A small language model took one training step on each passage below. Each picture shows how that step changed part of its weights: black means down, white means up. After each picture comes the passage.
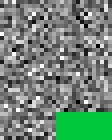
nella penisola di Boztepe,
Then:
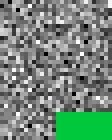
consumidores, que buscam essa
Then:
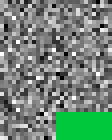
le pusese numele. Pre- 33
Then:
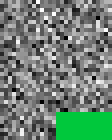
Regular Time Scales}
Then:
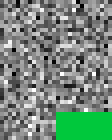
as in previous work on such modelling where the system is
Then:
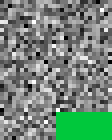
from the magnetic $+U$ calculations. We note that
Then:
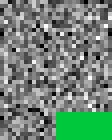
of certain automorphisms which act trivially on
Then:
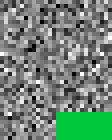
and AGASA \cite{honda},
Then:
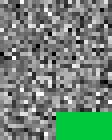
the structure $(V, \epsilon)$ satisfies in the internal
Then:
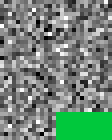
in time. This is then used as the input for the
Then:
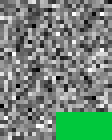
de controlebevindingen rijst de
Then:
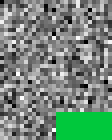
given by $i/5$, that is\\ {\small
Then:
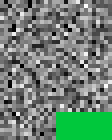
and CNRS/IN2P3, France.
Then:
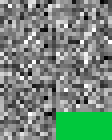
манзилига узатиш
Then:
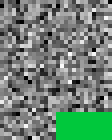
além de serem usadas como
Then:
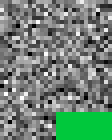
$\Delta k$ can be provided by the Bragg vectors
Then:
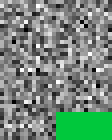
reentry boundary conditions (including periodic boundary conditions,
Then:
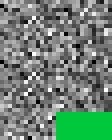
специальных компьютерных
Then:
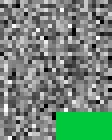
or a {\it pseudoholomorphic disc} or just
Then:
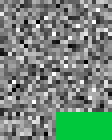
$g(t)$-Riemannian measure. In our
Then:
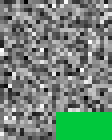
sufficient measure of associativity and distributivity to
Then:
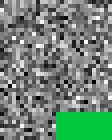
M.V. Zukhov, \pr
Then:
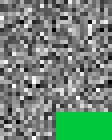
деятельности, и другими собственными
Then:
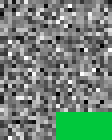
olingan moylarning tarkibini aniqlash
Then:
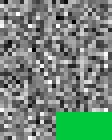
Lia Zarantonello. (2013).
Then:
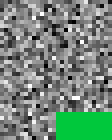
transitions into a horizontal one, resulting in a broader distribution
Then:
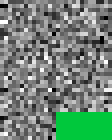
применение ПСЭ считается
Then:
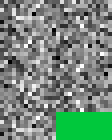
values measured by NA51 and NA38
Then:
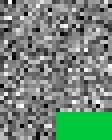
In fact we show that Theorem~2 holds with
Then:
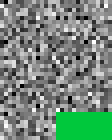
January 2021. A picture taken during the
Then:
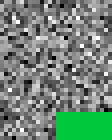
the last equation on $[t_1, +
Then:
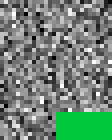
< \tilde{\delta}$ (which implies
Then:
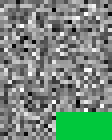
do not include values for $r$ in this range in
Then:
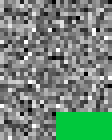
"Guzorish" so'zi
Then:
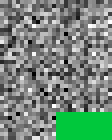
Social Change*. United States Social
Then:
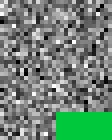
method of difference equations. \begin{Lem}
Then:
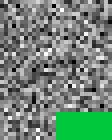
and \textit{maybe} in their piles across
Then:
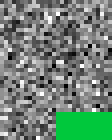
all Methods satisfy the lower voltage limit, but only
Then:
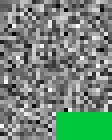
number of an edge containing $y$ and
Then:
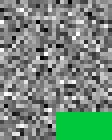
76 Análisis del escenario
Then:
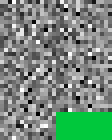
депрессиянинг, балки унинг
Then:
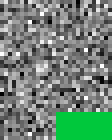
(\mathsf{ab})u \overset{\rm
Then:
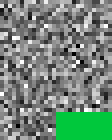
version did not use the species from the result of
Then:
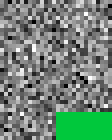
sogʻliqni saqlash 4,8%,
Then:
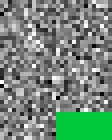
с текстом. Именно текст
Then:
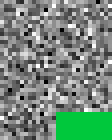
probability distribution of the tumorous volume and the threshold
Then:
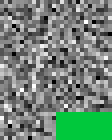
approximation $(k\rightarrow \infty)$ takes the form $$
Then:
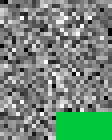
последнее время довольно
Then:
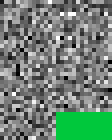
: \int u \, dm < \infty
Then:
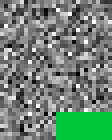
referimos a tres postulados: el
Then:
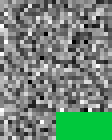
in the Einstein-axion-dilaton
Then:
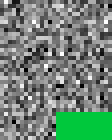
of integers such that $n =- \delta+
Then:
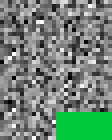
de contato social que é o local onde a
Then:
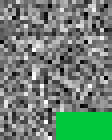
mass neutron star of radius 12.38 km
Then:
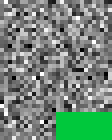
electron emission (SEE) as a function of both magnetic
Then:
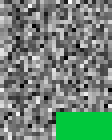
que se han localizado los aljibes,
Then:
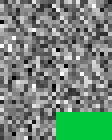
four class groups of the sixth year of
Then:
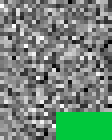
the pore increases exponentially with the number of
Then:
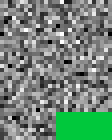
2^J-1$ can show us the same
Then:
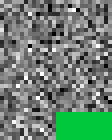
Roy Chowdhury, Y.
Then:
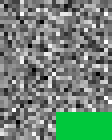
$C$ such that \[ \lim_{n \rightarrow
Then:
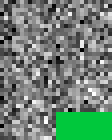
tilidan keskin farq qiladi.
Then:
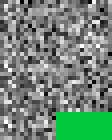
our recent brief review of the history of that study in
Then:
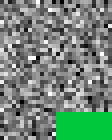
Fleischmann), on s'attend
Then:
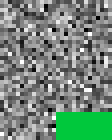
there is no need for users to distinguish between them during
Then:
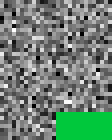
yil) 4. Одилқориев
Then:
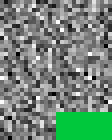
events under probability measures (i.e.,
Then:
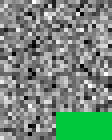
pronouncing a pass-phrase that
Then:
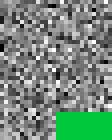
Б. А. (*Рівне*) Ранні
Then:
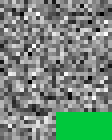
на всю систему СМИ страны.
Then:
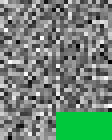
(масса тела, рост,
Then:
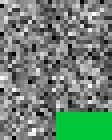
до тренування серед
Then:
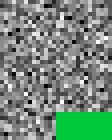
privy to such specific information, the exact
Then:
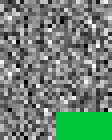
\in \T$. The equivalence relation $f \sim
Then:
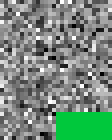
urbain, entraînant la
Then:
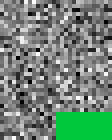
de la matriz de colágeno en las
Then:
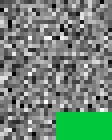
ефективним діагностичним
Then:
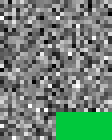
mx \, dx = \begin{cases} 0,
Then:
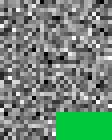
О. Маліновський, М.
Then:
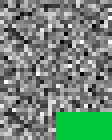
coloring $c$; and $G$ is
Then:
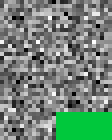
"télétravail au sens large du
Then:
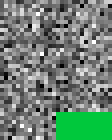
peças e mão de obra; O
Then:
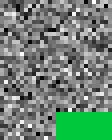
\cdot\eta(e_1)\cdot \varphi
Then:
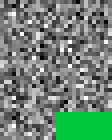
compact set $\Rc$ it is also true
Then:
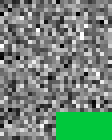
h_{2}). \end{eqnarray*} This shows that
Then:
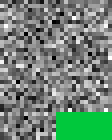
a 40$\%$ hematocrit T40
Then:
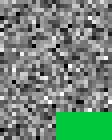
coupling strength. Unbiased investigations of the effect
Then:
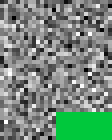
corresponding to points of $A$ is the identity on the
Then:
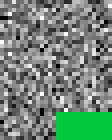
structure. In this model, the companion generates
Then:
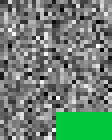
say that $M$ is \textit{sequentially
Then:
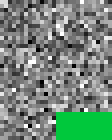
randomly generated sinusoidal terrain.}
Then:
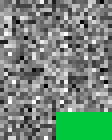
Він визначає її як
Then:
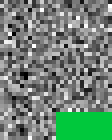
\cite{Fisher} {$f(u)
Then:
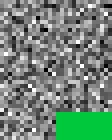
increase with $\nu$ relative to a constant
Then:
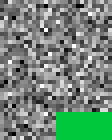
problems. Let us point to some relevant works where regime
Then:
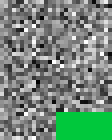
We shall construct the fat-Cantor set by
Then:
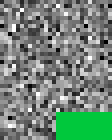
exchange below the electroweak symmetry-breaking scale
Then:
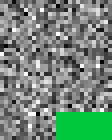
costs, but the performance would be enhanced.
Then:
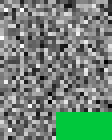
\quad Taking $\tm$ and
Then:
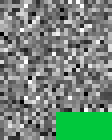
não explicitará, na superfície,
